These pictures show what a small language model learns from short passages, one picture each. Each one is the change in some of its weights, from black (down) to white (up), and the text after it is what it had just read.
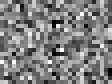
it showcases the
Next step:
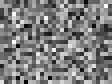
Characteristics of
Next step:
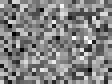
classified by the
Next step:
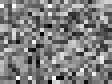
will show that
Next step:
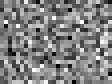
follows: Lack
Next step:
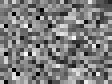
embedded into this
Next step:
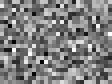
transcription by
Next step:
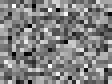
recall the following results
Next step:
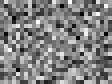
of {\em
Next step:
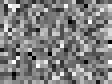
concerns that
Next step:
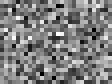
change washed
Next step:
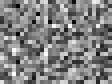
training programs for
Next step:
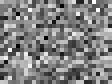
the first of a
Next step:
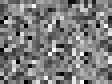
Western Europe
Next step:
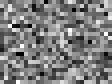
jars with a
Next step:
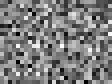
plate number.
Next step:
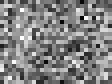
the corresponding parameters of
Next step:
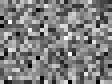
innovation. These
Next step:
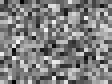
need some notions
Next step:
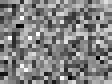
for the model with
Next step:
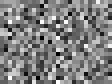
themselves to
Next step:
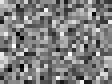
development index in relation
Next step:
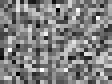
maximal abelian
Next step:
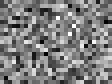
among many nodes to
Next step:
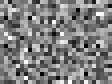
small region around the
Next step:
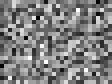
a very open and
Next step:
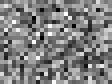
is obviously
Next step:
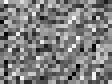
is a general
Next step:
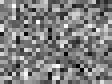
particular focus on
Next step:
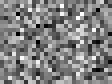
composed of several
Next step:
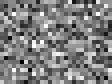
\medskip {\bf
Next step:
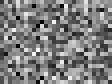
be called an
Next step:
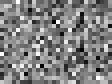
For this reason,
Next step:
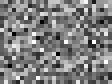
where $r$
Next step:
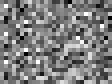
environmental impact of
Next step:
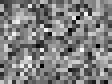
this equals only
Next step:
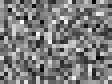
and efficacy
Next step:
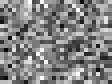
the development of
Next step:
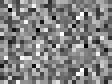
a critical remark made
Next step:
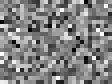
from Lemma 1 that
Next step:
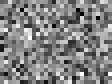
the inverse process of
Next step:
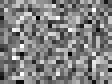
performance, with a
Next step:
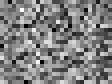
theory, it is
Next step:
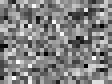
Hessian of
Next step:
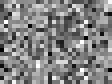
Those properties
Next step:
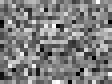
$\psi \in
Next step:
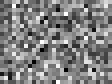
If $D
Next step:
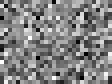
the above, we
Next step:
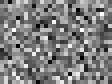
be an infinite sequence
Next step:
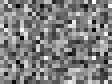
regain righting
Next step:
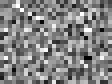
P$ to
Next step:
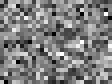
With New
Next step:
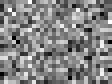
K}$ of the
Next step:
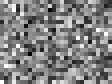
investigation was
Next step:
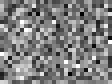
Following the
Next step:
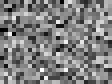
We recall its definition
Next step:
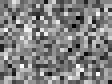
the error and the
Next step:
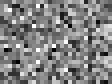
systems for bio
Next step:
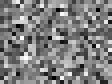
interact with each
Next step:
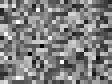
results from the
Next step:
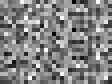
law. The key
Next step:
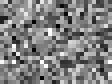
demonstrating the
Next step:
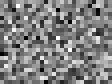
to be taken.
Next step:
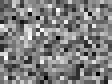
the scaled function
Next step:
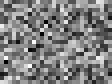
will also use the
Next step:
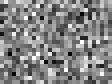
PRE is observed
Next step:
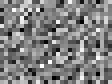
this study might
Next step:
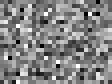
of a mean square
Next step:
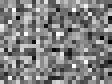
ad hoc
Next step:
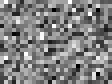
a respondent
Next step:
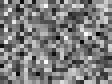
as well as between
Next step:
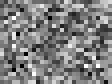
expertise include
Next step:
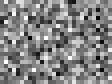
base flow is
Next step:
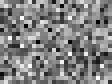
issues for the
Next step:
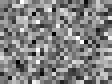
material Fig. 4
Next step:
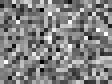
structure and strategic
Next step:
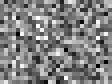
z\}$ makes
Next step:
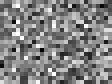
R$ and
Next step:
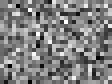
and integrated
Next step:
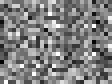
y \in
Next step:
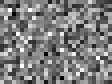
considered for the study
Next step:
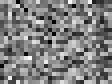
a bass
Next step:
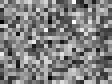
propose a
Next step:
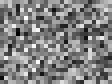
is used in
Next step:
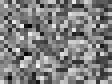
optimality conditions
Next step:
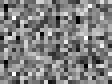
are more general
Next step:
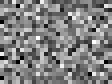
far to investigate
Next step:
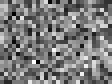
prove that for any
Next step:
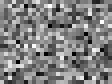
most famous of
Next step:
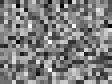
and duration of
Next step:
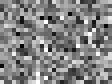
Works A
